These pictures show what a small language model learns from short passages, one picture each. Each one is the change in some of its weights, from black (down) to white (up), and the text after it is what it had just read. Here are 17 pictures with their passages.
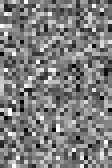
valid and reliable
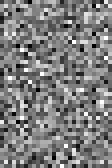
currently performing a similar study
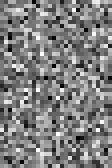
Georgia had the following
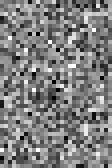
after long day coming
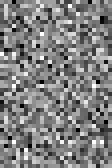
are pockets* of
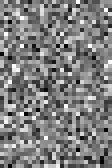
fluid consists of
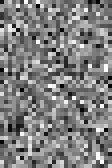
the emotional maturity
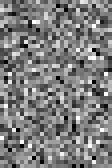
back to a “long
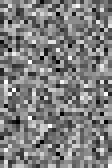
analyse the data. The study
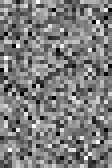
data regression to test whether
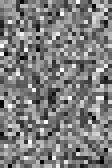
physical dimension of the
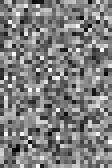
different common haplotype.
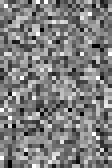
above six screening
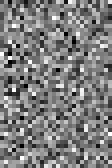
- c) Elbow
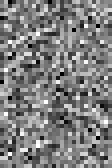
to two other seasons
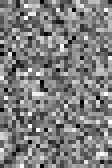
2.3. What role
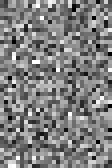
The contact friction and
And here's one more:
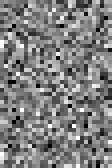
etc. It has existed
